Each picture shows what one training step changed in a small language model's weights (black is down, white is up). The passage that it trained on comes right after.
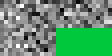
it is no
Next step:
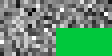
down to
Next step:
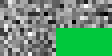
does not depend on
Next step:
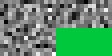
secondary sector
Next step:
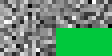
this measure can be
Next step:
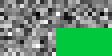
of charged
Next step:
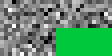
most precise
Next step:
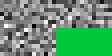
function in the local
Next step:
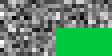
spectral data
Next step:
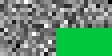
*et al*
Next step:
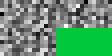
momentum of
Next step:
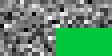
functional equations.
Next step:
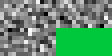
a ring
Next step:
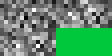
experiments, we
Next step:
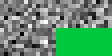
of China
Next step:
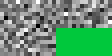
resamples the
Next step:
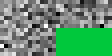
be true
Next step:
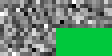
hot rods
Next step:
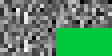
< h \leq
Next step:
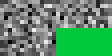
and communication
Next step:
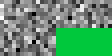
the same way for
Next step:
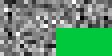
solve the
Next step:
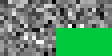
was performed at
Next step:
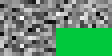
definitions given
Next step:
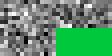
conversion factor.
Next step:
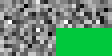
universe in some
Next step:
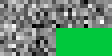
solid line
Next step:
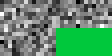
multiples of
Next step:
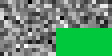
should not be
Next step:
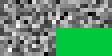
that ordering of
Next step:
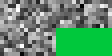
different solar
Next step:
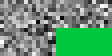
below and the
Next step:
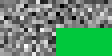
an expression
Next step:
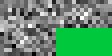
X$ whenever
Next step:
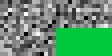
form bigger
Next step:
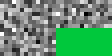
one to include
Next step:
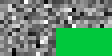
by means of
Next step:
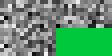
be recast as
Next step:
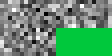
some questions
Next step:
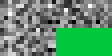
mobility is
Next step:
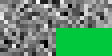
the most common
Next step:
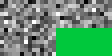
finite elements models
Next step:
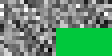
can scale to
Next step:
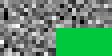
last expression
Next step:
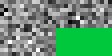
In particular $$
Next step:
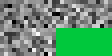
Systems of
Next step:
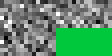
are studied,
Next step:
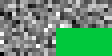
estimation to
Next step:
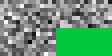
complex is a
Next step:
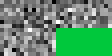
four Ir
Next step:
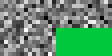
subalgebra are
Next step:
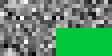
of analysis performed
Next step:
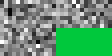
verify that
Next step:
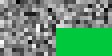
a bit of
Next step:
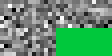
beta decay
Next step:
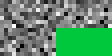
at radio
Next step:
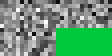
α is
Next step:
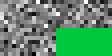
the analysis and
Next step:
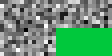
too large.
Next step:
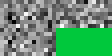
derived by
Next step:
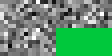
the whole
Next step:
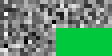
argument of
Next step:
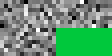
the carriers
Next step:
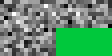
Hence, it
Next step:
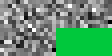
algebra. A vector
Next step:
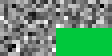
from the paper of
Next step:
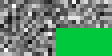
induces a
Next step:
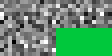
common for
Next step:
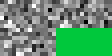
production. The
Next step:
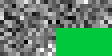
more complex analysis of
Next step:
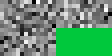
this paper is
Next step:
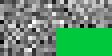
0}$ as the
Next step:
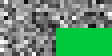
we get:
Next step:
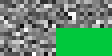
in the case of
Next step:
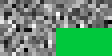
flowing through the
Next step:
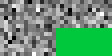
denoted by
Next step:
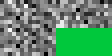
enough to show
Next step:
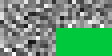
with one vertex
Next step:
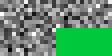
two positive constants
